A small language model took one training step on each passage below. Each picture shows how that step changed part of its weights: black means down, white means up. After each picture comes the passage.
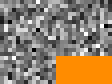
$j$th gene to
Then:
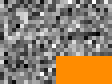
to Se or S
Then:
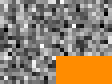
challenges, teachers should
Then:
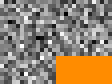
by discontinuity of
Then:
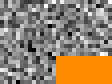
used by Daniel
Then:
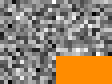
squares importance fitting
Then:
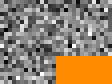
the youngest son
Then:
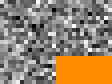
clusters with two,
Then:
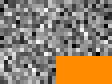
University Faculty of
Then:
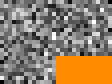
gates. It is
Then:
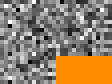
in the presence of air
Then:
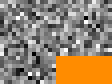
D5.1 work also
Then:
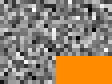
is similar to the one found
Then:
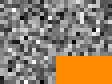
Using a map -
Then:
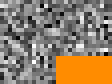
Degnan and
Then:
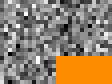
were obtained using a secondary
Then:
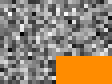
a more sophisticated
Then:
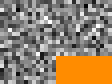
Approximately 16\%
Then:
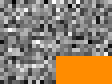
difficulties. These results
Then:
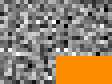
this paper on the simulation of
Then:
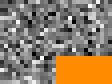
against adsorption,
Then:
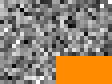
implemented: - state support for
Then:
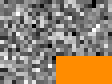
. \eea Using
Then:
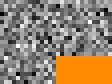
this subspace. Note that
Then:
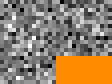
of the videogame
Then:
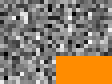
Petrakou et
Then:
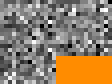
extracted with five 10
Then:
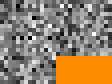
stress, companies need
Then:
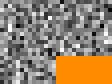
is the right coronary
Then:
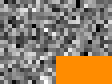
of bone occurs
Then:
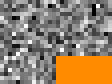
collaborating institutions wish
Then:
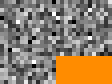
equations. The definition of
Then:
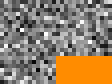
ser especialmente
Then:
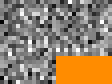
Clinical findings: On
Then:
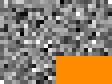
table. The summation of
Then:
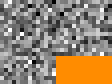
CRs and proton
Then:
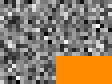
independent of the fluid
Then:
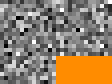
microcontroller or
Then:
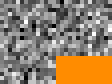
other, without having to study
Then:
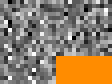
six galaxies observed, two
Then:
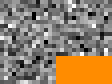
-g^\prime & g
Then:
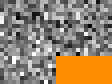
of Probiotic
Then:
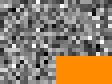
and (c) the
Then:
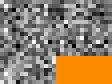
and quantum walk
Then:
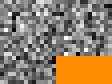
historical norms
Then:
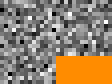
second delay. When the
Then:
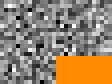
\left( \hat
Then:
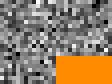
images with different compression levels
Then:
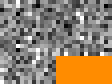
Partner Date
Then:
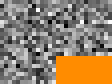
the Zeno effect.}
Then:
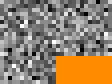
the south, both at
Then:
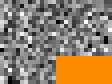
most central collisions studied,
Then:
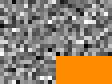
reported lower results. In
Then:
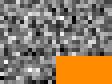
other words, if the
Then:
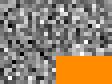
Constitution of
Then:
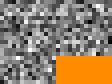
with the numerical results given in
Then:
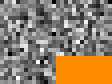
Oort spike comets
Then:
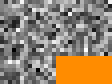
be able to extract
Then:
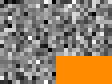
plotted here correspond to the
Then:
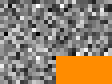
you can do it, do
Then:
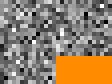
minimal data, important
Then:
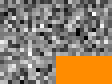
If there exists a
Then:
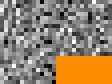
alpha (α)
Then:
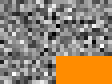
repeat this step.
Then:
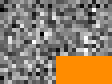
urgent task
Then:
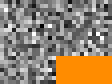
a dichotomic
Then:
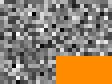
into popularity as an
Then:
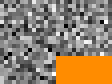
Then it must be the case
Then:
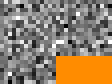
metabolic decline following
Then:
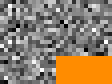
based on measurements at time 0
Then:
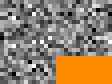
training), global surgery
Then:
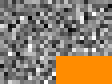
Beyond the environmental
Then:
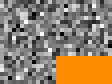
to Mg absorption.
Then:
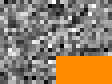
specified the study plan,
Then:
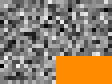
CRTS survey is supported
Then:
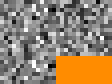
physical education can be seen in
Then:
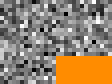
how they influence it; one
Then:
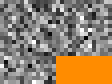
in our phenomenological model?
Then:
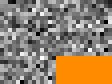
with compared methods. The lines
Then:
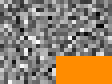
all RAM is,
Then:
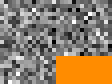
problem we are using new technique
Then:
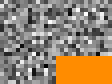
(SPSS) version
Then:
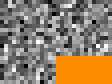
Once in month - -
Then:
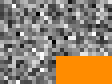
systems transversally at
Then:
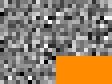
The spectra must be computed
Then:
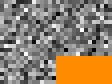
the random deletion of
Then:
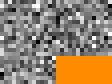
ReLU activation function
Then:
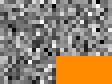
polarized components with the same
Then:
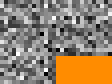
on exam preparation and
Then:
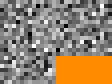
"Climate and
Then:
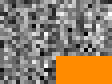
production irrespective of
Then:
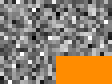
result is that the index can
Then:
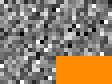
is enough to add one
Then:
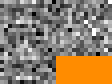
flux qubit shunts
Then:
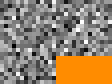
the upper limb to
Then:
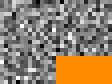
detailed revision by
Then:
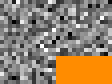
not merely explained
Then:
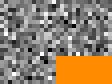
network with 3 relay layers
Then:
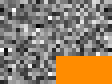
the wave function for a single
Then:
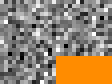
via analysis of top-view
